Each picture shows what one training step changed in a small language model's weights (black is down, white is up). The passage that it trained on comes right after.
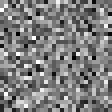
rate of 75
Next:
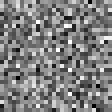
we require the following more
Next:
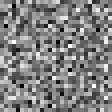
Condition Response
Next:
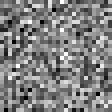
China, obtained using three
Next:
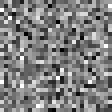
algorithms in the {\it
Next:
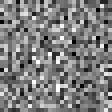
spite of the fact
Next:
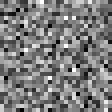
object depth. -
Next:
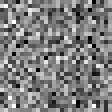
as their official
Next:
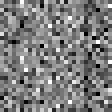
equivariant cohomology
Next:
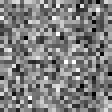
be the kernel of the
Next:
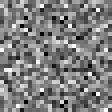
thicknesses of just a
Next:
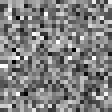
For $n \ge
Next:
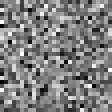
Roma Tor
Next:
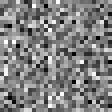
de fa\c con
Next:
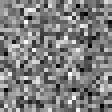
a discrete time Markov chain
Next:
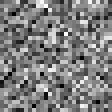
at most 2. Then
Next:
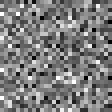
distribution of public green spaces
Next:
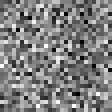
spectral accuracy of the
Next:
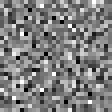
undergoes plastic
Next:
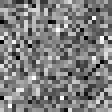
arbitrary final velocity of the
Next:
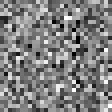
up to 23 % of
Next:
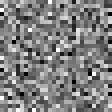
of wave extraction method.
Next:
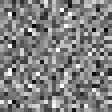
method, the following property
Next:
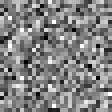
found in a straightforward
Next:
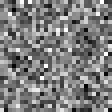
order of which would depend
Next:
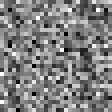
we do not see classical
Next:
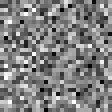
can be viewed as a
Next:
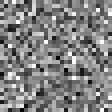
when the loading and
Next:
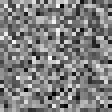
and of the working of
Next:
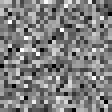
challenges, such as system
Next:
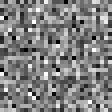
will numerically illustrate
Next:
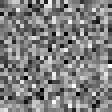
Labor in an
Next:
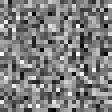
the above referred fundamental
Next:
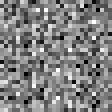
to an external perturbation
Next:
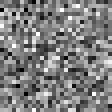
This parameter is most responsible
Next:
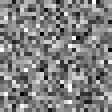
$W$ be a
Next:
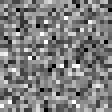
plate detector equipped with a
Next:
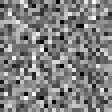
to be true and the
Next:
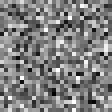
& Wavelet approach
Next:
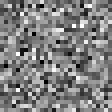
may have a limitation
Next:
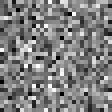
C and S components,
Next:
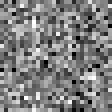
the generalized gradient approximation
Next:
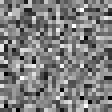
we talk about
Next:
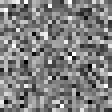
relationship $$\Delta
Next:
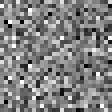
the toxicological
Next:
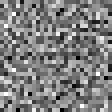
of the ROM is
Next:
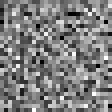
a degenerate end to
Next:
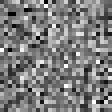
Proc. Amer.
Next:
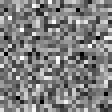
in a viscosity sense of
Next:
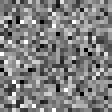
generalizes probability set,
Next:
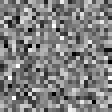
they utilize, on
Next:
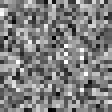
the dissolution profile
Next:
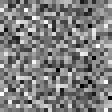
dimensionality of the data
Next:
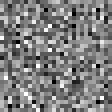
In fact, Theorem
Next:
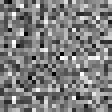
organizations as well as
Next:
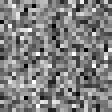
For teamwork within the
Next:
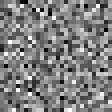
farmlands were urban
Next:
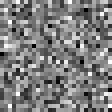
on $n$
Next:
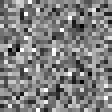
good approximation, we find
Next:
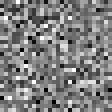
the broader ET
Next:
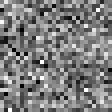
using GraphPad
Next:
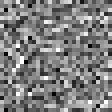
expressed in matrix notation as
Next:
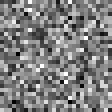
depressed by 1 mm
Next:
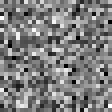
detect the presence of such
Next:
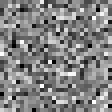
\dot x=
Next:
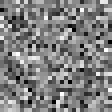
the experimental difference spectra by
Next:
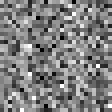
Franke function,
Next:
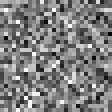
can not be recognized
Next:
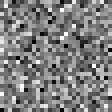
might need additional information as
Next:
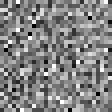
aH \left(
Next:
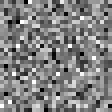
groups, a proof can
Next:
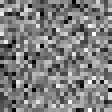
trust; 2)
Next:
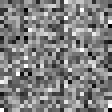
level for differences.
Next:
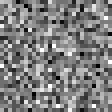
cases but the {\it
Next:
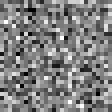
functions $\kappa^I
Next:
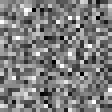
been extremely useful.
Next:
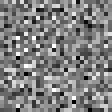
Engineering and Physical Sciences
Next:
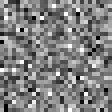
element $\rho$ created
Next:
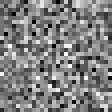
and the experimental spectrum.
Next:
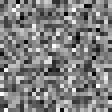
increasing as the magnitude increases
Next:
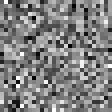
in GaAs,
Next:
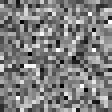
cases (C2)
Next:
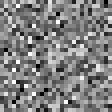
method is still strongly
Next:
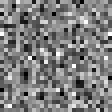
be defined analogously to
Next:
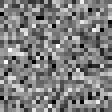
nonequilibrium statistical
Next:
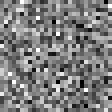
the basic idea of
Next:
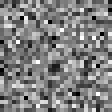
small peaks due to the
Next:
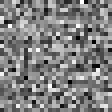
and interpret the
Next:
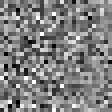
given configuration, we can
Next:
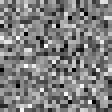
scenarios (rather than
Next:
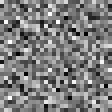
et telle que
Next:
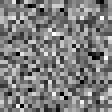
of antennas and
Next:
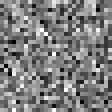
chat. The number
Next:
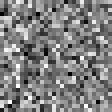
Without memory, our
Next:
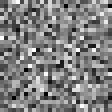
occur in the dataset.
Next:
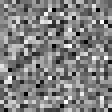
algorithm for simulating time
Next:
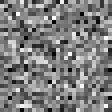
sink. Thus,
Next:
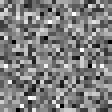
Fig. 4. It
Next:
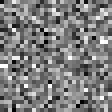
with $T^*L
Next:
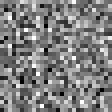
with respect to a
